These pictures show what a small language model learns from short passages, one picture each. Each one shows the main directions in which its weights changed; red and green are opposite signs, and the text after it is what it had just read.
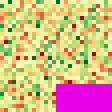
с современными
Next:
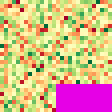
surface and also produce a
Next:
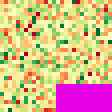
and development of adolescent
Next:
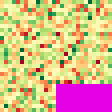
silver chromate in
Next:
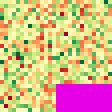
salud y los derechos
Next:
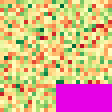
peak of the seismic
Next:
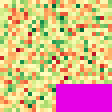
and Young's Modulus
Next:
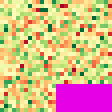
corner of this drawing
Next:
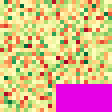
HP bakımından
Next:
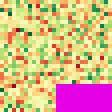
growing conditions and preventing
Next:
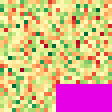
of SVM Variants for
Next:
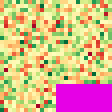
based on the experiences during the
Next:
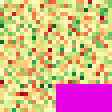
mumkin. Bunga
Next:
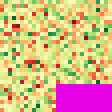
Updating the weights and
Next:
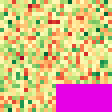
il passaggio di
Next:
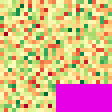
fence within the household
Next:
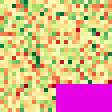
musicais, Ziná
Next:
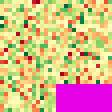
pisiriw hám
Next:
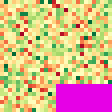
cazuri foarte
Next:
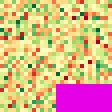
a segunda o Comando de
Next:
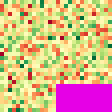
(World Bank,
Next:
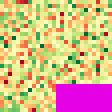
para a aprendizagem
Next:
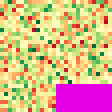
um amplo espectro de
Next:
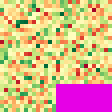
products. Separation was
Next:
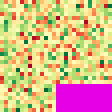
is later stored in the
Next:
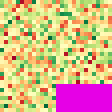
the study and analyzed the
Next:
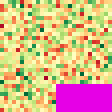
Marangoni convection
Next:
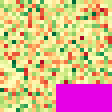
part des femmes est plus
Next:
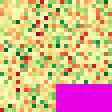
Yip & Bocken
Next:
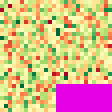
служит нарушение
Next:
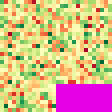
ishtirok qilishni,
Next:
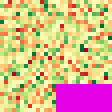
dalam merebut
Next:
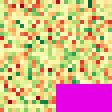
can be widely applied to
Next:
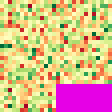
en los proyectos,
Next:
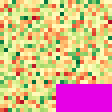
dahin kann ich
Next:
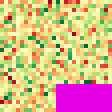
выбор связан с
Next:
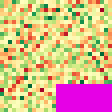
u o’qituvchining
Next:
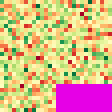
reality the amount of
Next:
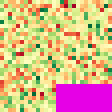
afzetsnelheid aan
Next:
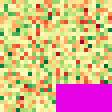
other potential customers.
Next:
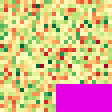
olib chiqishi mumkin.
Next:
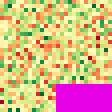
Shu sababli,
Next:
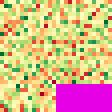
Derechos Humanos y los
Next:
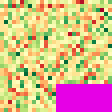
Epoxy $E_m =
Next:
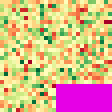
creio que vinguem seus
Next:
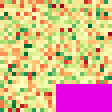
yorug'lik va original
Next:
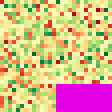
Figure 8 plots and also compares
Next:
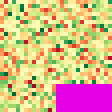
et innovation » était
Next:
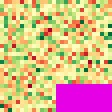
was not possible to confirm the
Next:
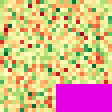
and syntactic structures,
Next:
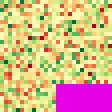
No próximo subitem
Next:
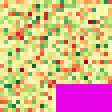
second test was carried out
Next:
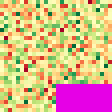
positive correlation
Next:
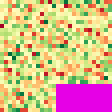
Vive nei prati aperti
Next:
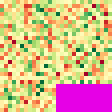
computation. In the first case,
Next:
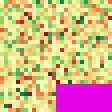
of BMS US,
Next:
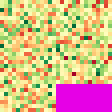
tentunya para da’i
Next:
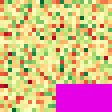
faoliyat yuritishini
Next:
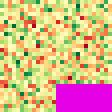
entreprises cotées en
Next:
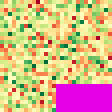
biji, (Garuda
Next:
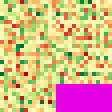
humans. In a person,
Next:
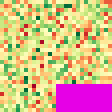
comunidade local. Além
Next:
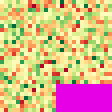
орқали халқ
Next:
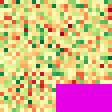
established only on the basis
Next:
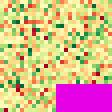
may introduce bias in the
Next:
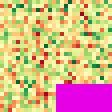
Karnataka Ancient
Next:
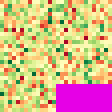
Узбекистан. В
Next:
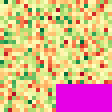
the physical, spectral and
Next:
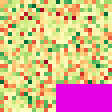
progettisti furono
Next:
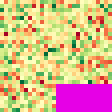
damping values is more complex
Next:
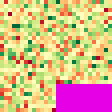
можна трактувати
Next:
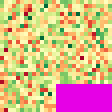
in Predictive Maintenance
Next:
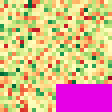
audiovisual products in
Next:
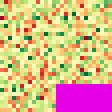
LEC cultivation while
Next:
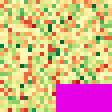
also on the shape,
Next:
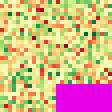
were, however, prone to
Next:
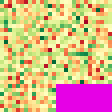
recurring theme has been the
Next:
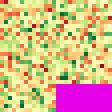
the depth of cut
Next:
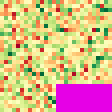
there is a statistically significant number
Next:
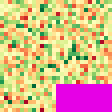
trees. The study showed that
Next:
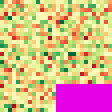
они связаны в
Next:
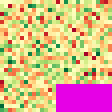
közt a már
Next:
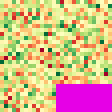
2) implementation of operational and
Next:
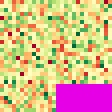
etilishiga qaramasdan
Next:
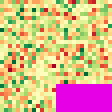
that dividend decisions had a
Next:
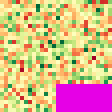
Intelligence (AI)
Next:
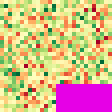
Decision to Use IB
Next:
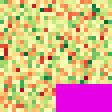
or eighteen hours,
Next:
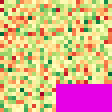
вчинення певною
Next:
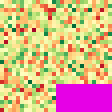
din materialul biologic
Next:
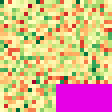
guided me in accordance
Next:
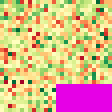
aux entrepreneurs dans
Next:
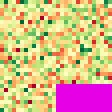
OAV bilan ta'limning
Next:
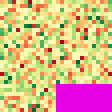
the Cu and Ag ions.
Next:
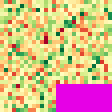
of childhood cancer.
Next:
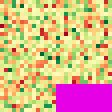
том, реальны эти
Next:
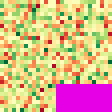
small businesses and
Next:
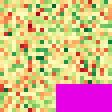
science practices. Was the
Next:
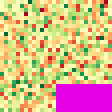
bu jamiyat yoki uning
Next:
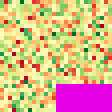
Turkiy tillar
